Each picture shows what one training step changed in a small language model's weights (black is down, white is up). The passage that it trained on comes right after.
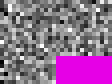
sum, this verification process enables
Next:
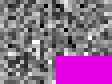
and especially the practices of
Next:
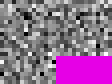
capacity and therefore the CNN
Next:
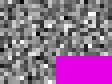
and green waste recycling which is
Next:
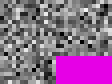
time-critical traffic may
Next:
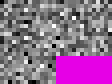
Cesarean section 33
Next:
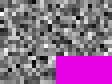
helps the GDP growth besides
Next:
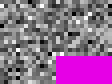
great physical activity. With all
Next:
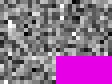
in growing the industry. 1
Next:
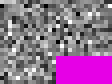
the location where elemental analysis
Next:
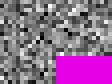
across. It also looks
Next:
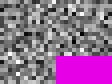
communication becomes more important as
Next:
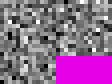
to be distributed by the
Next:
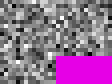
with each other. It gives
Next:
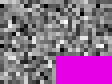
the function that solves the
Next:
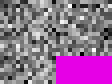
one to delineate
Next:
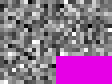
and societal values. By
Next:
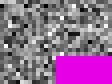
the economy. They are not
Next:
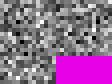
shapes at their location
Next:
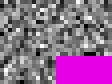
publication 23 June 2022, date
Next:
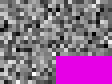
energy-aware buildings that
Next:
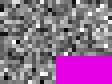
optimization problem is solved by
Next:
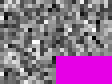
and innovation into their production processes
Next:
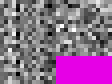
out. Access to adequate
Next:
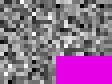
the Pakistani population. Only
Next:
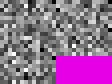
accompanying breed
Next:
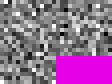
next section, I will deal
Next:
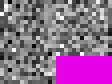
Analytical model developed with
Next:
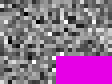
to March 2021. We then
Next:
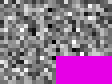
men account for more than half
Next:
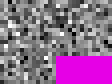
of transportation that brings numerous
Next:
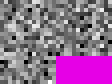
learn, and plan the next
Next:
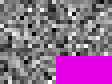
agriculture is the main source of
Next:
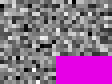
a need to define special policies
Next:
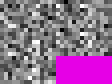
and understanding of classes and
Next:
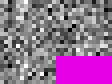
contributies van
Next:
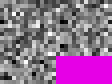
is still widely used as an
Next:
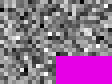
management systems must be appropriately
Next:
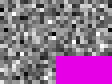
functions are also plotted in
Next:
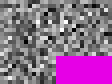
looking to scale can maintain
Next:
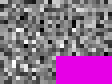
generation rate displays a marked
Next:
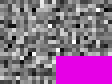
stakeholders, Deliverable
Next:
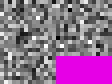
Squire), Nina
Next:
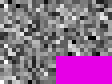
these identified social challenges, became
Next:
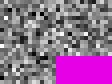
procedure is shown in Figures
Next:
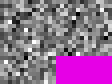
develop empathy and understand the importance
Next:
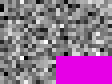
process. "When I was
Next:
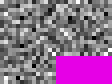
increasing the routing updates
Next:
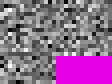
additional objective of this work is
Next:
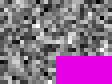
results are the project participants
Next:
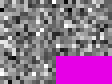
Country No. of
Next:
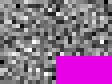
switched to MF and
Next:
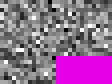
District is held by the
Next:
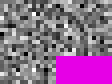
a child, the development processes
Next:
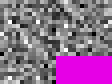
to be sent to all the
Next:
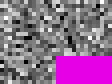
The impact of the relatively large
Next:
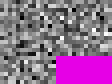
electoral reforms in the
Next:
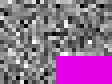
the resin in liquid state
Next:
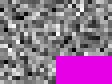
climate (IC) in basic
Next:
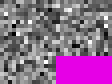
bankruptcy is now
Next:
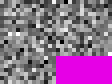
seminar on each
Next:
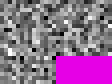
gather feedback from the students in
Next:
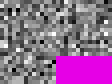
adsorption capacity.
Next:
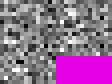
condition for our part when
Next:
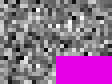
(SAS Institute,
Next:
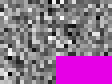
Performance in relation to personality
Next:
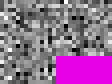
Test specimens (a)
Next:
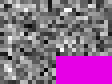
+ the researcher openly
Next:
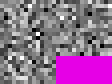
spinal anaesthesia
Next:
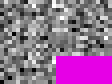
The foaming
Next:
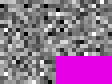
pattern the teacher can invite
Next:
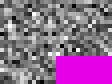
as well as to expand the
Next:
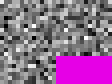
data Supplementary material related to
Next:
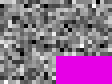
the placenta.
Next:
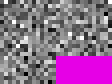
Subsequently, a portion of
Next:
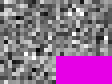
large geophysical surveys.
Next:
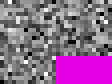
beyond the project context, allowing
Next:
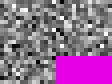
what is not in such a
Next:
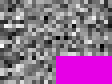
lyric hero. They
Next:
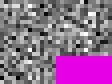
and percent survival indicators. Analysis
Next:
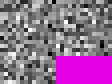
to donate blood,
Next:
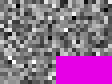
Question #2 -
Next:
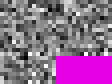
secondary access: this is the
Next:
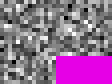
CFL, and how the
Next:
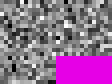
of total practices, measures of
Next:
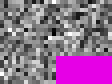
early times women were restricted
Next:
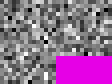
behavior, and validate findings
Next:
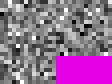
This was the most common reason
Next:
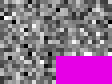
project day, we will
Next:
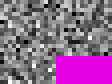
on the increasingly frequent use of
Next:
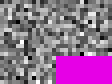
and Del_50 case
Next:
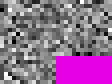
this study was to compare the
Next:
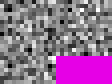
Patricia Nugent
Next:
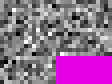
bank's core income. In
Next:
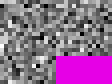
the exploration of a belief
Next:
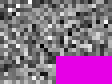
recognized that the SVM
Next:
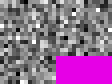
5: Relationship between
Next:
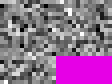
the signal levels. A simple
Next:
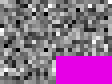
bar (dairy)
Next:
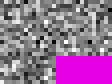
or remunerations are
